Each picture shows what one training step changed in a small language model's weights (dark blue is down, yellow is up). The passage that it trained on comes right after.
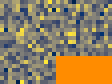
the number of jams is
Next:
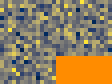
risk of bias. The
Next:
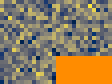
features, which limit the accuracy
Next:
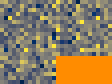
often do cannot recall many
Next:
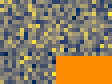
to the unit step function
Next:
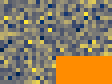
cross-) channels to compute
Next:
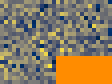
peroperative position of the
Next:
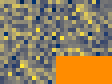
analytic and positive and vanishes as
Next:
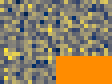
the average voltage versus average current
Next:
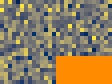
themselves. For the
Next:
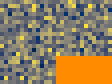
of events is performed obtaining
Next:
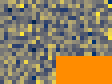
isolated hexagonal lattice,
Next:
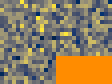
age as assessed by
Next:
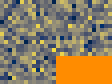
using our approach (as discussed
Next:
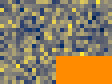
Morris pointed out
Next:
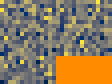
of its amino
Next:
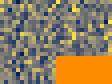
the deterministic arrival
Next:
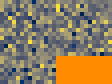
move together (as a
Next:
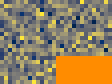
regime at arbitrary locations.
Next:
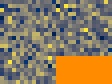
emergence of scale invariant behavior
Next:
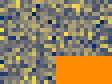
alkalinity of the
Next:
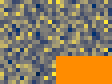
have also calculated the leading weak
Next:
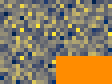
structures based on inverse designed
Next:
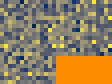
splitting for the magnetic field $
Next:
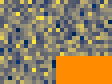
We repeated this for each
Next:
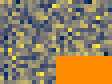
one does not need new
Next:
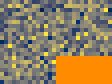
effects of the extra dimensions and
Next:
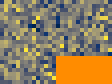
training of the DCGAN
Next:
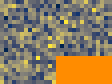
not spell out these tensor
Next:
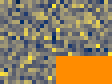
one of the four sigma
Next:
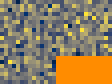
the GPS coordinates of the
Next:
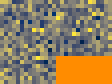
a time-reversal invariant
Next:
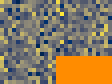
an iterative dual process in
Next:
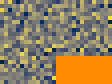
the ratio of the total magnetic
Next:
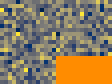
de un gas degenerado
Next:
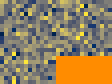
has been recognized
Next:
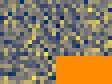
frequency-modifying sensing approaches
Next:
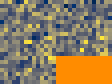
all single-edge patterns
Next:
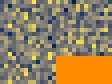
the GULP
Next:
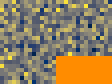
6 and 8 respectively. The
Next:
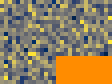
to the hopping element
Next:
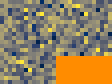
neutrino radiation field and can lead
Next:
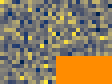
a relevant observation is that from
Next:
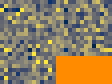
updated in the iterations
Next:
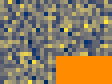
On the other hand,
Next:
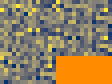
and gauge group of the
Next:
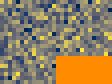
one with the highest success
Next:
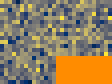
the geometry of $A$
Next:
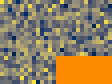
the one--loop approximation),
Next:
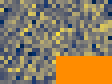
test rig measurements. This is
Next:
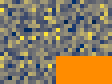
of the related works. In
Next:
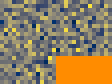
larger than unity, and thus
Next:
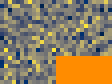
$\bar{\Delta}$ represents
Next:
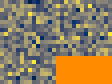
facilitate flocking,
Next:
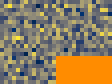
rest of the system even at
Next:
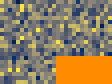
the following effective-range approximation
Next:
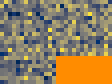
Cloud & Ease
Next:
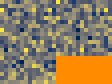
of the analyzing power
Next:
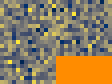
is done by averaging equation
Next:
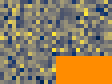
chemical and coordination properties at
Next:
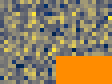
For $p\geq
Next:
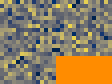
to establish a substantial conversion across
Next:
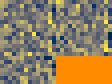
have also been studied, for
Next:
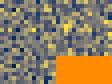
The most abundant three of
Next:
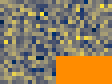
relative velocity --- the cross section
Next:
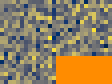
shows the projection of the six
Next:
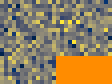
respective friction coefficients are
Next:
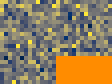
quantum dense coding, and
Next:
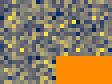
Science Foundation under grants
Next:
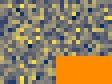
place Dirichlet boundary
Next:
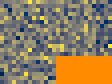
surge, $h$.
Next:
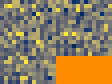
the importance of behavioral theory
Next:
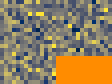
magnetic field near the base of
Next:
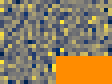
the chosen accuracy metric?
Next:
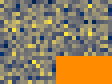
Using the equation of motion,
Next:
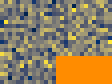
through the Fierz
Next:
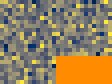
will be addressed in future
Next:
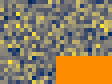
simulation results show that, depending
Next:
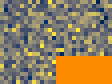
vertical harmonic model is capable
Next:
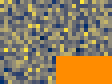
to the switching magnet. The
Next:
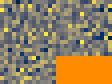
the *cis*
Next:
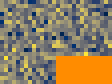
oscillators with $\alpha
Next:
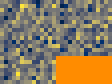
design and interpret a
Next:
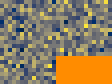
parallel to the axis of the
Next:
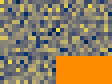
the results, finally in
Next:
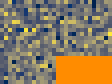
that all outcomes share a common
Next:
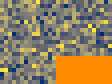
induction $B$ on
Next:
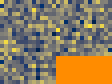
then to consider that beyond the
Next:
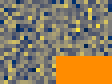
affected by the fact that we
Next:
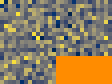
To obtain the energy density,
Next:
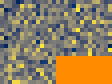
use the same approach in application
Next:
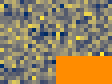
Cancer is a
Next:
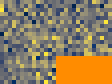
(which studies to include in
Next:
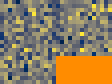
by the Irish Research
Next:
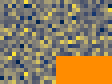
theorems. The irrelevant
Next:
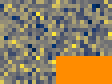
be used proactively by
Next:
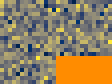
the biomarker's stability
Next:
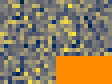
ion heating rates or lead to
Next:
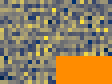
COHERENT data
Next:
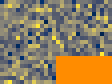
give NP-completeness
